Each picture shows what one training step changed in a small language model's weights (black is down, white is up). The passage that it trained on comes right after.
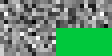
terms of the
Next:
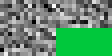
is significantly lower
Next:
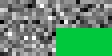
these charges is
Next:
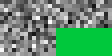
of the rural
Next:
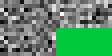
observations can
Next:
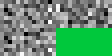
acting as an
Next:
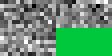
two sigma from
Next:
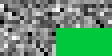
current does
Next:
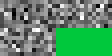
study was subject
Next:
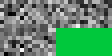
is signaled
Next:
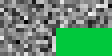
was supported
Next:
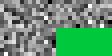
an increase in
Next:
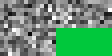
taking a small
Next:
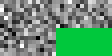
open connected
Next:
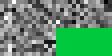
motion and power
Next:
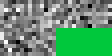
which the head
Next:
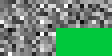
first example, the
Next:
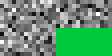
that have follower
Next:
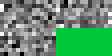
due to their
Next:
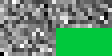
modes, is
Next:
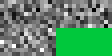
Sun flower
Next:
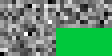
approach a metric
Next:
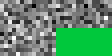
the inequality
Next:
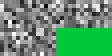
any sufficiently
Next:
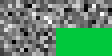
give us a
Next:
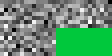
expression for the
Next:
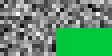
that $0
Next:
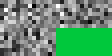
terms of just
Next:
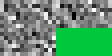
equivalent to
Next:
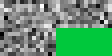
positive steady
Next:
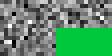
a vast study
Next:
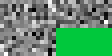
marginal distribution
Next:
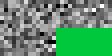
mapping of
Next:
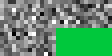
this becomes
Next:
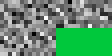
a definition of
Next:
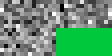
their cost by
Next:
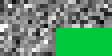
extension of the
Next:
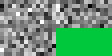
known that,
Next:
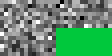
on $Y
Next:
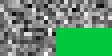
a constant shift
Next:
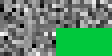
, \quad
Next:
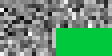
for different sets
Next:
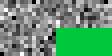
scheme has
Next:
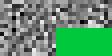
adult function after
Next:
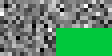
elementary than
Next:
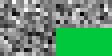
is willing to
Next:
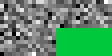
based on conditional
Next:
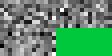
in Table
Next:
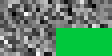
SBM there
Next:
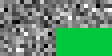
and normalization,
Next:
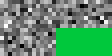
vectors for
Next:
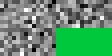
a suppression
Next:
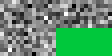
a common data
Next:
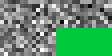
this work, we
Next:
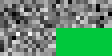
Galaxies similar
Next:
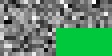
protocol to
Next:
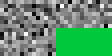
if $\epsilon$
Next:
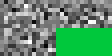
in Proposition
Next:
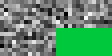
is two times
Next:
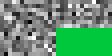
to stop a
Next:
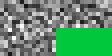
as described in
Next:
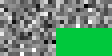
of the potential
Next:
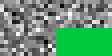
an upper bound
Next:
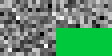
periods from
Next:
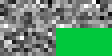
adopting a
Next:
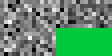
and weak
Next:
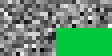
in this section will
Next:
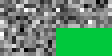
rate led
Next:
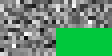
the fit over the
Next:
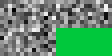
manipulation is
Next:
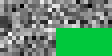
the observing
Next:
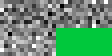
described by the
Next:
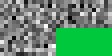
Phys. {\bf
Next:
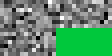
based on regional
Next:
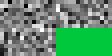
an experience
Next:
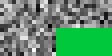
transform of
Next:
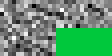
definition in
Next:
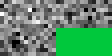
CV Your
